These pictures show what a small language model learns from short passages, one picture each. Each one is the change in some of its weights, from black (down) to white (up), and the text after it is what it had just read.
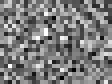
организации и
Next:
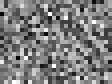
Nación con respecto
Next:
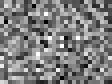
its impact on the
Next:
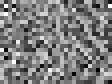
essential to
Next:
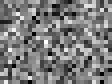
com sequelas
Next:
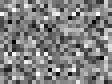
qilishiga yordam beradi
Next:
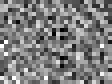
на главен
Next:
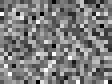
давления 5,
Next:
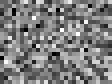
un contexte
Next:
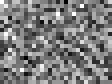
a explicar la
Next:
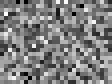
aard en
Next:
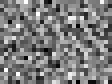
largo plazo.
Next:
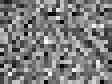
та руки
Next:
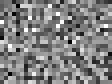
que la matriz
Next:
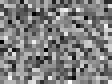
va qoidalar
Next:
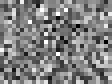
dilinin insan
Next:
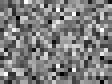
necessário o conhecimento
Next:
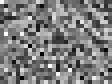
dan prosedur
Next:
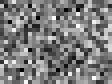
yoshlarning siyosiy
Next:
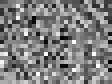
под таким
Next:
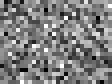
основой умного
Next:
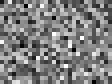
ҳам авж
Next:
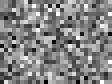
Casa Minha
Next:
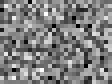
implementation of these
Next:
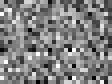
produzione di
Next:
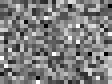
: Éditions
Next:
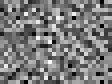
13). A partir
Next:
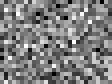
olan kuzey
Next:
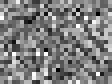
qilishning barcha
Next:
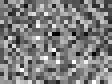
праву и
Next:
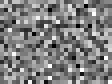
ve Sanat
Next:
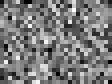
investimento em
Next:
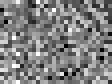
*Journal of
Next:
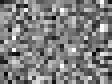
- حال
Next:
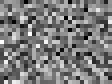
and spatial
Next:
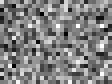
diagnóstico de las
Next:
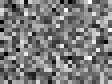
espectro situada
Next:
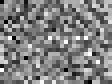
of communication between
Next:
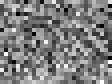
prestação do
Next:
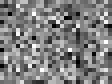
eng dolzarb
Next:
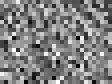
справ про
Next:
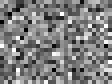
mali byť
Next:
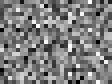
bir sözü
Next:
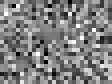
Y ¿en
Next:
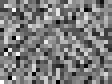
in the XXI
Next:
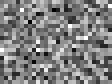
tous les
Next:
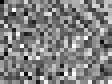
development of the
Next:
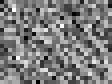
le suivi de
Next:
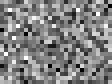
daha önemli
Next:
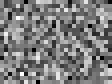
functions of
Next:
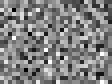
de educação e
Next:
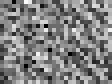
le résultat fait
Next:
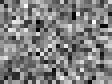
Así, un
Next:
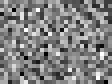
de Ciência.**
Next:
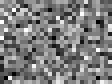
disposition sociale
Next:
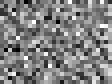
asarlari bilan
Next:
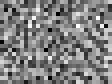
va xarakter
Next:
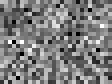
entre administração
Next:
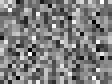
entre varias
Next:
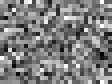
o desenvolvimento apresentado
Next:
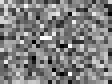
ni to, po
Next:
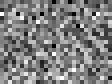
давления при
